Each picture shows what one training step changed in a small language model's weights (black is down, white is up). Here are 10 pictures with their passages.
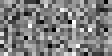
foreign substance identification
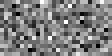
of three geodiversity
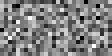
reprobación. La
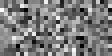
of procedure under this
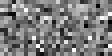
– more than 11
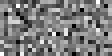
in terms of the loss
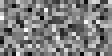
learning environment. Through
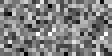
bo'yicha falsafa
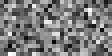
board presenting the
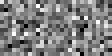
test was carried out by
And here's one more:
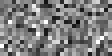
compromiso hacia una educación
